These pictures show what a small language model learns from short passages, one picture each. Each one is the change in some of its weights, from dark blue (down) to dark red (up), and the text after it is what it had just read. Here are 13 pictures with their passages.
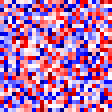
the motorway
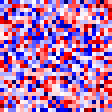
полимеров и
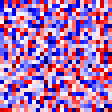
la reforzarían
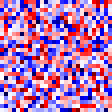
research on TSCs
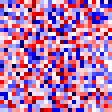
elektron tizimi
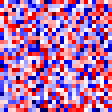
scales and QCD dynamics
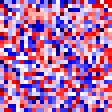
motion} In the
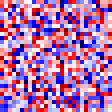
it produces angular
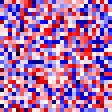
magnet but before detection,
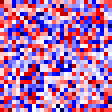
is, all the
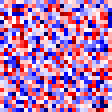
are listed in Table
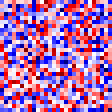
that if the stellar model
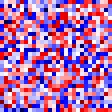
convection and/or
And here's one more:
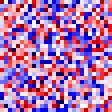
del evento, se
